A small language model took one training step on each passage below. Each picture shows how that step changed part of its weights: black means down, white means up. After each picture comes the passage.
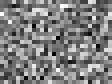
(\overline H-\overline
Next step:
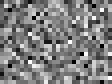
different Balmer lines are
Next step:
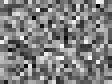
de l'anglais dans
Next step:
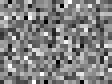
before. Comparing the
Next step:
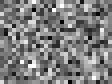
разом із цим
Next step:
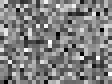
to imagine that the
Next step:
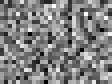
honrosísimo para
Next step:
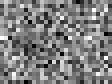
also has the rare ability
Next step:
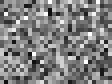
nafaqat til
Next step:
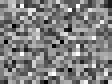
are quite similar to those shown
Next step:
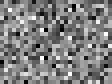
mechanical aspects of the
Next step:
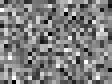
argument in favour of
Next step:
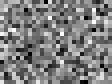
0.91 for daily
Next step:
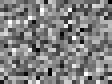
corresponding black hole is determined by
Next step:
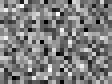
reader. f)
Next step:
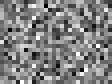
lower than those of the lowest
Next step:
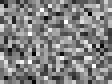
mayor cantidad de
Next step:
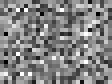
va ahamiyati
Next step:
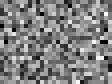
produced since 1934 and used
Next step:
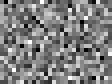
further investigate these forces but
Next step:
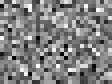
which is 25% and the
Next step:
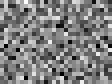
for comparison, a relative coefficient
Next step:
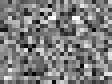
where L is uninegatively
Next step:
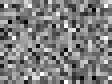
affect the performance of large
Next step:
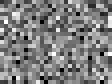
and (right) dust
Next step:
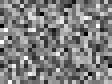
deformed in such a way
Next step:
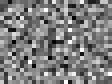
$T$, corresponding to the current
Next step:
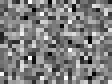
performance improvement becomes more
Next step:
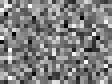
único resto
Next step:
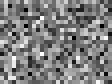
members of an organization or groups
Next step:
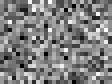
основывается на
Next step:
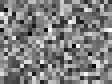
arachnoid space
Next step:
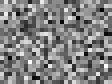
impact men's participation in
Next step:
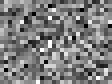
must formulate quick strategic
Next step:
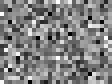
the Riga Technical University
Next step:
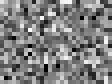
da UE. Uma das
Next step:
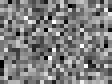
the same optical properties as the
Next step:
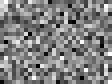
nivel de conocimiento
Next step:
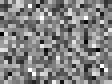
see the software city
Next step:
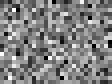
two qualitatively different groups.
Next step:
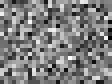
q^- orbit around the
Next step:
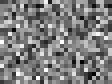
out are as follows: Figure
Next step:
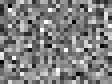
3 showed that the social
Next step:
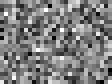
a depth of at least
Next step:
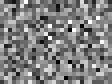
in the left panel of
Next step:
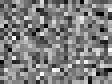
factors that influence the growth and
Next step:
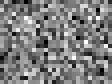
novel algorithm to thicken
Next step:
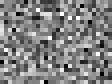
was complete, the next
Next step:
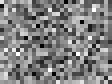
lower than the maximum polarization
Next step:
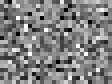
${\cal E}$. We first provide
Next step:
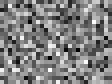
Кроме того,
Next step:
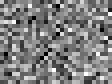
to filter the data and provide
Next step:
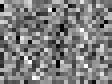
to the high values of the
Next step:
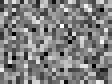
of the respective State
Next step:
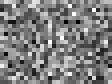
si mesma. A partir
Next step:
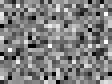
M. M. *Como
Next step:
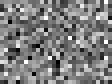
maintain its position as the
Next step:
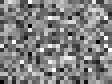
in PubMed,
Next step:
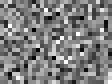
(ii) $\Upsilon
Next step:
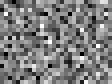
consists of a linear component
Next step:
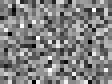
y enseñanza de
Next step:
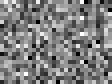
right panel. Top
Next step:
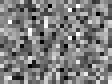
health (SRH) services
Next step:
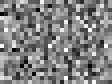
Seta, Rosa
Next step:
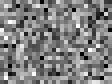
In actual numerical estimations of
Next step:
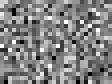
en Algérie,
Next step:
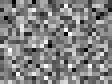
be used for both two types of
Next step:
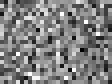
audio yozuvni va
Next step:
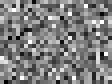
room and our manometer
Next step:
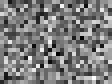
aluminum ratios support
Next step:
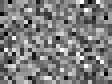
succeed by showing that
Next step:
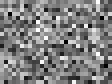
bakalavr va
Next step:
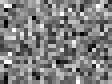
we will write it as
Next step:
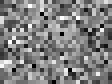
amalga oshirish
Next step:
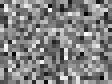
heatmap highlighting
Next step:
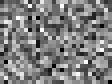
be easy for student
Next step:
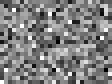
concentrations ($\geq 8
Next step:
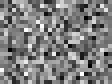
and significant at 1% level,
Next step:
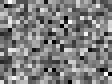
which is also indicated in
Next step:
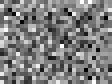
de inspiração para
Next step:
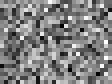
a simple linear layer to transform
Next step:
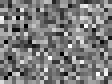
tolerant service among
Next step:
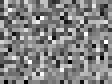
the formation of the disk of
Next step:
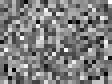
Finlandaise 104
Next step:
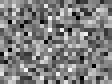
du type contour [10]
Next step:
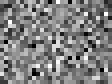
é evitar que estes
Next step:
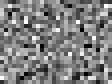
2 Reliability Results
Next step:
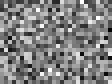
considerable portion of any
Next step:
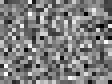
digitalises. If not,
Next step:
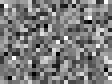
as the geodesic length of
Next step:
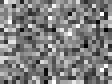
narodenia do 2
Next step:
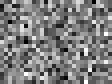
for which the best value for
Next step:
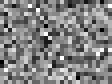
inner horizon and the
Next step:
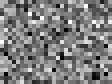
sizes and positions
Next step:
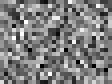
and later it will be
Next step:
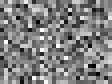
that $Q'$ is a
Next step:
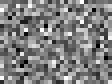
investing on R&D
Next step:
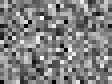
employed the back-translation
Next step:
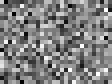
the presence of gravity,
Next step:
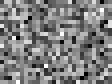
research ethics review.
